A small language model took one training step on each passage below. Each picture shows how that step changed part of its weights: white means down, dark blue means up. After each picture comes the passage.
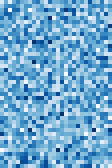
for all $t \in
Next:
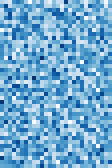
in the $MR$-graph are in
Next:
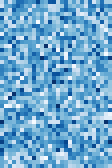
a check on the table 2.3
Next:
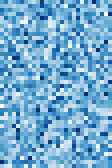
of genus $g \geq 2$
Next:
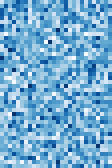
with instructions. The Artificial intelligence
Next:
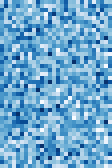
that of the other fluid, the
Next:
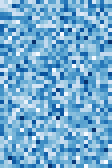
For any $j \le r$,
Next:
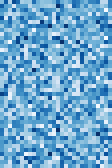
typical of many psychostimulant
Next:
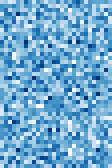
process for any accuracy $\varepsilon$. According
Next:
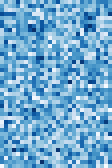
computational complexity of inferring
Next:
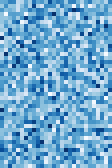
the total population size at any instant
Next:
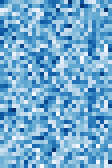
choreographic code of movements.
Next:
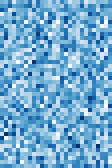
than monitoring using conventional methods because you
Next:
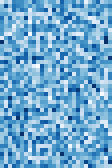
in this organization and the employees are used
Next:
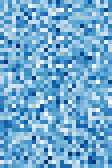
series is lacunary if the
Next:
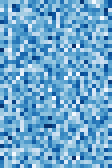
on NiO and MnO
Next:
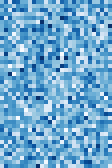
of degree $e$ non-degenerate
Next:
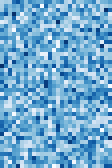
from sympy import latex
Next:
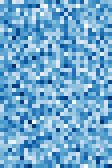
the performances of the
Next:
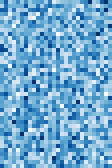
formula, the H\"older inequality
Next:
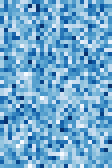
7.77 % Not more than
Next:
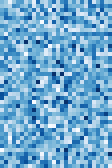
Consider $u_+ \in W$
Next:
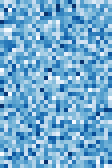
The reduced latent coordinate is obtained as
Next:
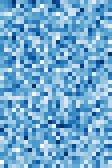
dalam penelitian ini
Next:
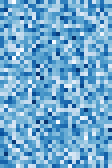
density, certified feeds,
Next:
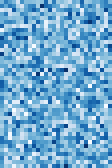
with sequential iteration method. Modeling
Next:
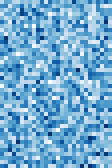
equations \eqref{cauchy} are
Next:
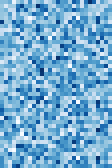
An accurately weigh and transfer the
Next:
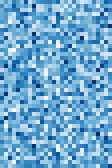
their morale as well as their
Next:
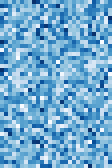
technologies. This paper studies and proposes
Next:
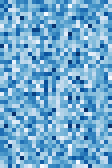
and their contacts was obtained and analyzed
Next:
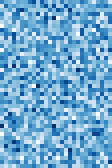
individual rebellion in everyday
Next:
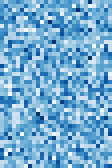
The study also found that factors such as
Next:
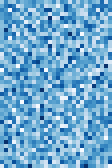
RH band recommended for unstable
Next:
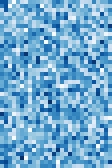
bordisms. Thus, the top
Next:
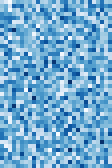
The second fraction was also subjected to
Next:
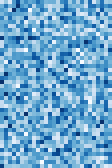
the weight functions are defined recursively by
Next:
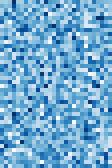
enjoy better connectivity through
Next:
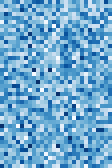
\caption{Greedy Assignment
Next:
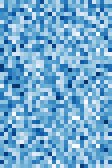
concentration of solutions in terms of difference between
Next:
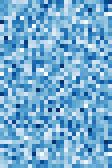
function $ p \to p \cdot
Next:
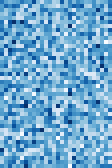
is a vast topic on which
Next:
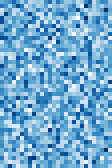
on $\s^2$, positive in
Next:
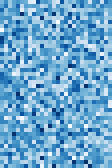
with this property that every nonzero finitely generated
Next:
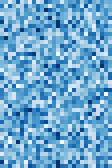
unlike the above, one cannot deduce
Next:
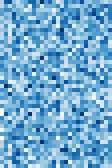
\, dx\, dy\right\vert
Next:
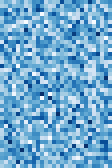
reduction steps applied to $\p'$.
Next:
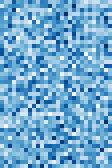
six week post-partum
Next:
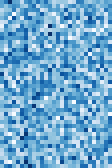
at hand with an accuracy rate of
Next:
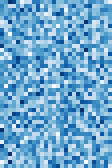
the $L_p$ condition for
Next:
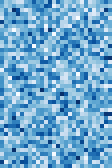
\cdot d }{ \epsilon}
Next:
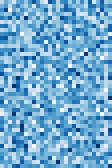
is also the minimum of the harmonic
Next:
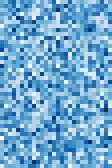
exploiting dedicated
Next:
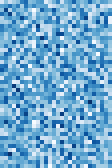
sources for this section are Chapters
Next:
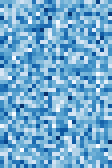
comparing to the true, known
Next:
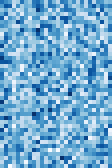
systems and data sources. Service
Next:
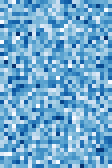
a knot in a 3-manifold
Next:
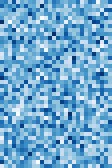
Emmons, R.A.
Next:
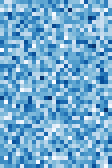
Central Coordinating Unit of
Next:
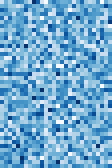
is the number of Seifert
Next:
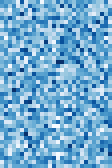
Malaysia Indonesia
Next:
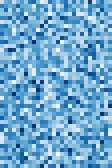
problem is the non-existence of
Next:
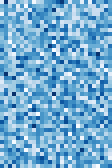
3) intraceptivity as the
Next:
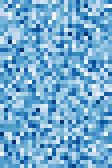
$\phi$ (where $n$
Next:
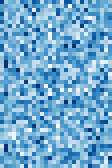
agencies (i.e.
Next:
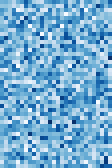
play learning games can foster
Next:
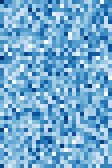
and what it seeks to achieve.
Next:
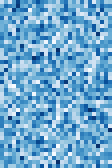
the feasibility of the tasks and
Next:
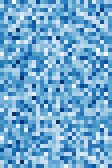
out the economic feasibility of the
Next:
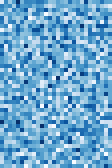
and the second implication is proved by
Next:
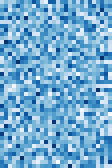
is a key element in the success of
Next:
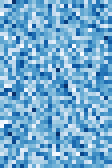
4: The Five Exceptional
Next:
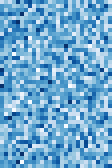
over 98% of the observations.
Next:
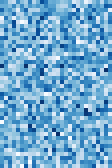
systematically examined in this context prior
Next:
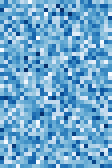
such that $d>2$ and
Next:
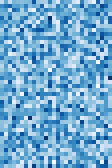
useful for focusing from distance to
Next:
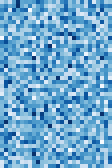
the threshold was significantly elevated for
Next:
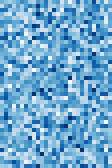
B). These results once again
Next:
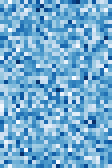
$\Re$ be a finite ring generated
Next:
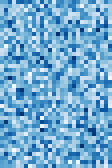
divisive potentials: it can
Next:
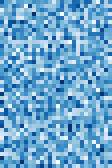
in the atmosphere increased to about
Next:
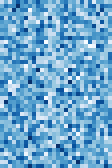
the vibration behaviour of the
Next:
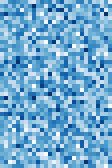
the online AI-enhanced tool
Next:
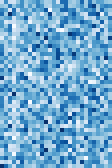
paragraph. Therefore, we may use the
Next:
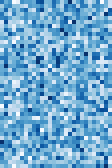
pornography content. Previous studies
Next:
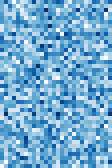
financially accessible, have clear
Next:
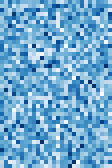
in south-eastern
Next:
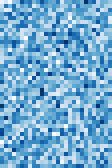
we inherit an identification
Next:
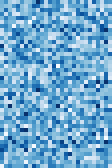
emissions have a significant share in the total
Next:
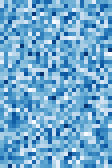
most appropriate antibody for their specific
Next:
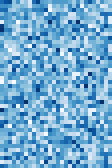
better rates is possible. Lower bounds
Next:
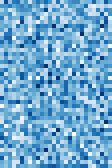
Researchers, the above-mentioned
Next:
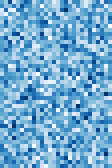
A morphism $(\mathbf{\psi
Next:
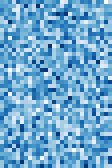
for the solution of pollutant exposure
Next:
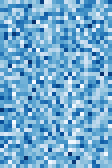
J., *Case Western
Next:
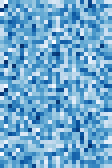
3 7 133 Construction sites
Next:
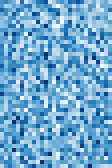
took the work of many
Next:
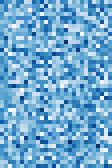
economic tensions due to the lack
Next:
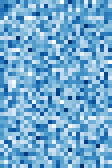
faster ions. The process of
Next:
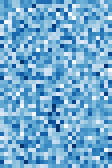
a sticky hard-sphere
